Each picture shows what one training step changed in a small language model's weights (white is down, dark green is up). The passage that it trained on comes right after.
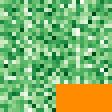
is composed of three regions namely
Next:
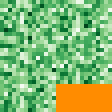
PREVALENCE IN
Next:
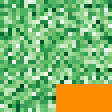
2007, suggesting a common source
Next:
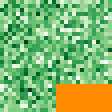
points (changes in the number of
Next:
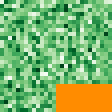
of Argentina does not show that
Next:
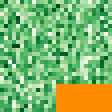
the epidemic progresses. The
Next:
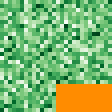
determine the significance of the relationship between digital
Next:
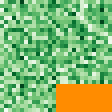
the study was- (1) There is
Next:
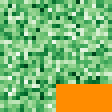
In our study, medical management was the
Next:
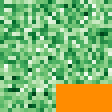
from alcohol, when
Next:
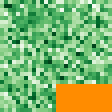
Dhanger S et al., the
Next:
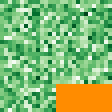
in the experiment: Mantodea:
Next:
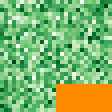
and target shape variations. In this work
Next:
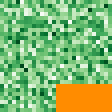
Reddy et al.,
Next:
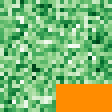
on different neural network architectures trained
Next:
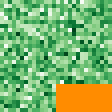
for informing the Agencies and has
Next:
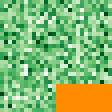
tTA, rtTA and
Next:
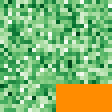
objectives according to each of the six streams
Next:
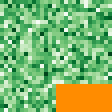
going to be the responsibility of AI
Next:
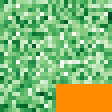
Academic Performance.*
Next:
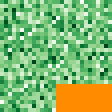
Thematic and Iconographic
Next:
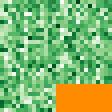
Soft rays of pelvic
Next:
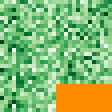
material cost reduced upto 254,
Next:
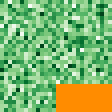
learning on undergraduate nursing
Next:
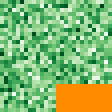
Psychology and Behavioral Sciences
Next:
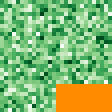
30 mM in the absence of
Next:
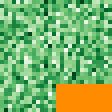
for the continents. The combination of these
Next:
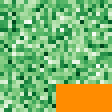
potentially hindering SSB
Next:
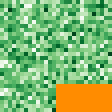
that the above definition not only includes
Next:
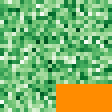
are shadowed gray and
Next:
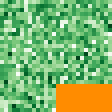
which has been observed to induce electronic
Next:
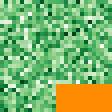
which is not an exemption was also
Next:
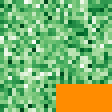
in determining the truth². The
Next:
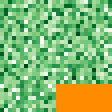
Also, it was mentioned that the role
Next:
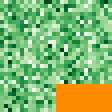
they have no competing interests.
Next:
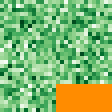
tumani 9-IDUM
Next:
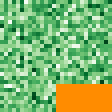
description of different strategies for sampling hydrogen
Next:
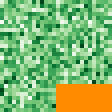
- Different age cut-off
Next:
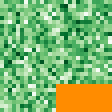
can be proved that Λ_1
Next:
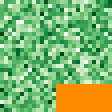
colors and the electrode patches.
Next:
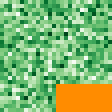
logo, consisting of stylized
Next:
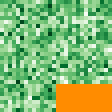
(CV) measurements were performed using a
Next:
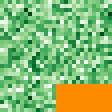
Skills, Learning
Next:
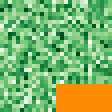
resisting contact with water. Table
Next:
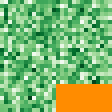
between a company and its customers are called
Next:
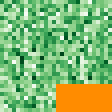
of the type MLL'
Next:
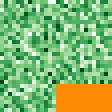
the secondary school's teachers were the target
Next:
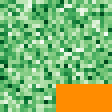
the output window. Currently
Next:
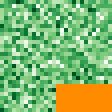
deđil, aynı
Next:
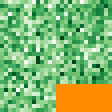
and all those subsequent, have positive
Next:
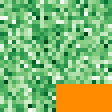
use. The titles,
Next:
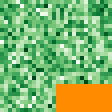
in proportion to the export cable's
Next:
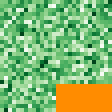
node can determine the nearest
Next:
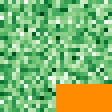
and printing technologies have been established,
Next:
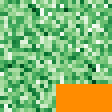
Le Billon, P.,
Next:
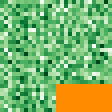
rates by *Rhodococcus
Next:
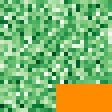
described. Since the proposed numerical technique
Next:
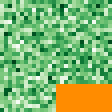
wide open, people preferred to move
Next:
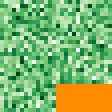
Pb accumulation in different parts,
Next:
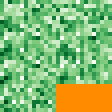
so‘zi esa
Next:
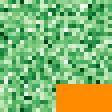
the English version. All content, structure,
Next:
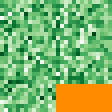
biological diversity and its assessment in terms of
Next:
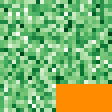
theme in using forms of social media.
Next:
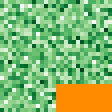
Food, Drug, and
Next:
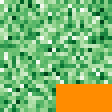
as hotels will not be dependent
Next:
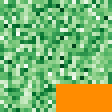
fiber line 7B at BAM.
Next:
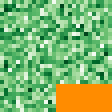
reviews included as well. - c)
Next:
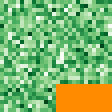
received is passed from node to
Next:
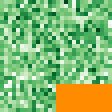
most representative atomic techniques are
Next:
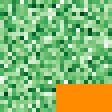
Techcombank annual report 2018
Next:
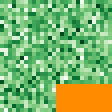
was used to gather data that was used
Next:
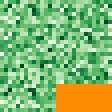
Inc, Henderson,
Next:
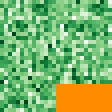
through an informal presentation. The results
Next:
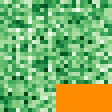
by healthcare professionals in
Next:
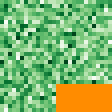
last 5 years, or expect to have in
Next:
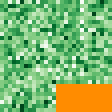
that corresponds to their nature, which contribute
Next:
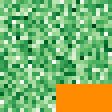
collected from healthy volunteers and
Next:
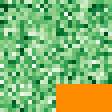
our new encoding function in Sec.
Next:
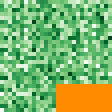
of their people in the works of art
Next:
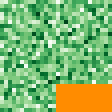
- science, society and religion.
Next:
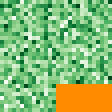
confidence Table value for df
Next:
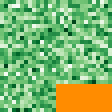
f8 encryption algorithm specifically
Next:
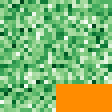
transportation costs have affected students, and how
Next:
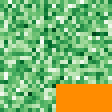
possible to act effectively and successfully,
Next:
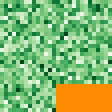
attempt 9 As a result of the
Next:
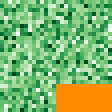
well for speaking class. 3.16
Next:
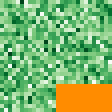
was subjected to F-value
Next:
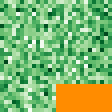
or her role in the child's life,
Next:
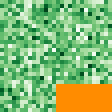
the room temperature in this study was higher
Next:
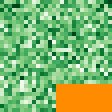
The figures show a long-term consistent
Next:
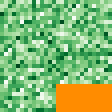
Experimental Standard solutions of
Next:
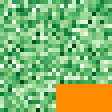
is spinal traction, in which
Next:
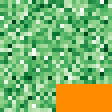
builder. Even the paper I
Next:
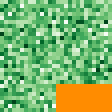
dangerous environments; -
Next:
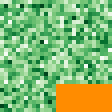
discrete number of solutions. - No
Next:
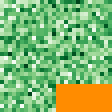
(Life Cycle Assessment)
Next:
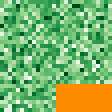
act as an anti-suffocation
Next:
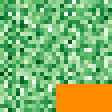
it can obtain meaningful information about the
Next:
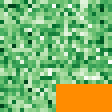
the house for up to 100 feet.
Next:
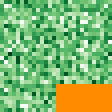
features of the tillage operations are shown
